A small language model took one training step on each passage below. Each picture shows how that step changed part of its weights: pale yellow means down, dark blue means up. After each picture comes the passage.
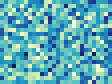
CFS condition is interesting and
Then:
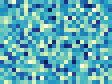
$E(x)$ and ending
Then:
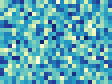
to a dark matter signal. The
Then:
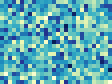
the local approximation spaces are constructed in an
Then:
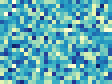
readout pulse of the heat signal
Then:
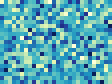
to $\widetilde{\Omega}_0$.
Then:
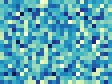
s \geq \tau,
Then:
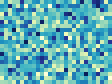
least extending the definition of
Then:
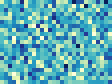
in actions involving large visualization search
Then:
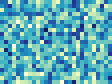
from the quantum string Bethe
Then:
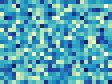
\lepointo y$, then
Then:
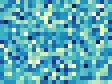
mean and covariance functions, respectively. The
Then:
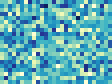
rise of $K$ traces a
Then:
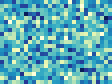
and K.~Furuta,
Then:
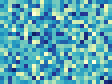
strong, and converse duality properties.
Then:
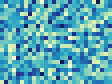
is set to match the speed of uniform
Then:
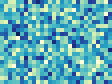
$\CX$. Furthermore,
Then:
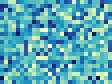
follow from the following result (which is
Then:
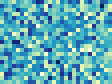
by HPGe detector D2
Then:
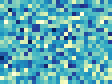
which do not lie on the circle of
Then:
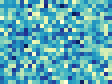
not regular. We now consider the
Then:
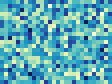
axioms are now imposed.
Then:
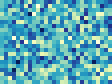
more into the middle of the
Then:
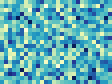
} U \text{ of }
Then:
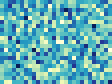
results on the problem of the equivalence of
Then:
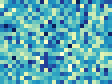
its own address space to
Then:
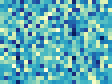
the Gamma Ray emission from
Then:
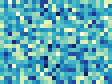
Agents integrate these refined
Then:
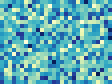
case. The $E_x$
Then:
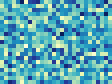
{\it Phys.~Rev.
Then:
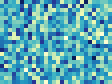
its spin-dependent PL
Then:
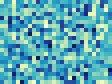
pressure gradient generated by the EoS
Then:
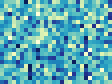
in which quiescent, red sequence
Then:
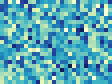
determined the relevant inter-grain coupling
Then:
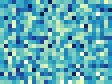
\right], \end{align}
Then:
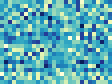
of BAO data presuppose
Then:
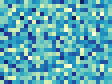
Arb uses arbitrary precision ball
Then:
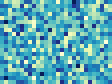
from moderate-mass He stars in
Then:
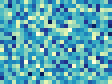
formulation of continuum mechanics as described in
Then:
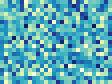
of the changes in the structure of corresponding
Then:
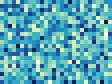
procedure involving {\em simultaneously} a large
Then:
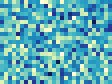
function $\varepsilon_2(\omega)$
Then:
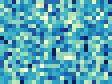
trivially yields its image as
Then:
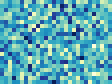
in the bipartite graph. It
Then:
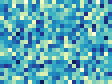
is the $e$-dimensional subspace
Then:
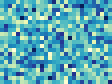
Further we define the quantities $\kappa
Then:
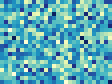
are independent of each other.}
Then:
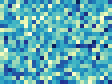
the pedagogical introduction to
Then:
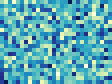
dominance of this process remains even when
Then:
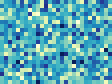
not to move the forms $\theta$
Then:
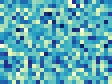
\affiliation{ Instituto de
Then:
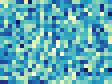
part of this lemma pictorially
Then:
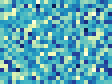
Hilbert transform, are associated to kernels
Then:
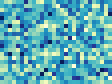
modules of cyclotomic
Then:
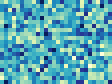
is given by the second order terms like
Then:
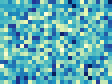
equation \cite{Meng}. We
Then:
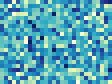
provides results which are in a very good
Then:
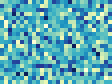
follows: \begin{eqnarray*} &&
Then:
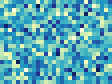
sufficiently small compared to $|p_1
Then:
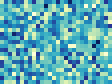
by a factor of 2.8
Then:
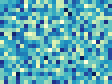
distribution after applying a cut on the electron
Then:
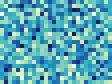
S}$, we say that $\ds s
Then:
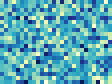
\N} \subset X^*$ are
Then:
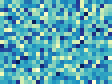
with the hope that they can also
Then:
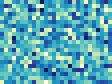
fully ionized matter: electrons and
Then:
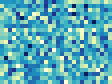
denotes the set of leaves of the
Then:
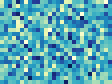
PA which is a disjoint union of
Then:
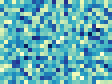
\ref{integral kernel of
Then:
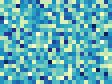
algebraic bracket on $\mA$ is
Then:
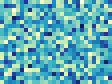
of Arizona,
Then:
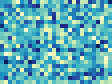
all of the 16-dimensional quotient
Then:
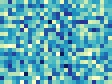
have been a lot of results on
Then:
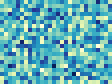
\tau \right) \right)
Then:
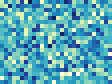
0$ we have finished the proof
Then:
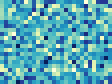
except when it becomes nearly fully compressed
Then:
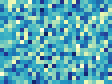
exerts the strongest individual
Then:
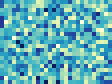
set. If (6) holds,
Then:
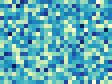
order $k$; fixed points
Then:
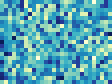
with respect to the inner product
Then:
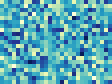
for a given experiment is about
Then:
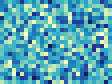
and its \textit{python}
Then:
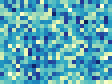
operators $\rho _{C}$
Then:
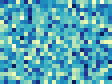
strain values in which it changes its state
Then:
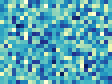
core in kW, and
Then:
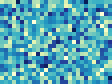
in our Raman spectra indicate the
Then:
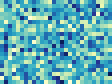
Let $n$ be a positive
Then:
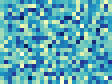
\partial Q\neq \emptyset\}
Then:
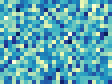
filled symbols represent the stars from studies
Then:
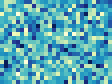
SGCN will degrade as
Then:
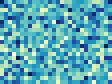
\dots i_q}.$$ Consider the
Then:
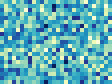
constant) the partition function of the spin
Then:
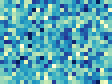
where the pseudoscalar multiplier
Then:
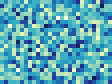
be} engaging about this
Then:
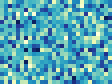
and only if, there exist
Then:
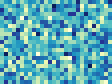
a range of age (T) and
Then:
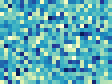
we fix a specific experimental setup,
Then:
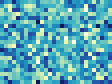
spectrum propagate freely toward the
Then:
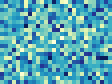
is much larger than the dissipative
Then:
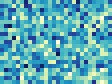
the overlap amplitude for the first excited
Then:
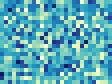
corresponding diagram with $ A $ replaced by
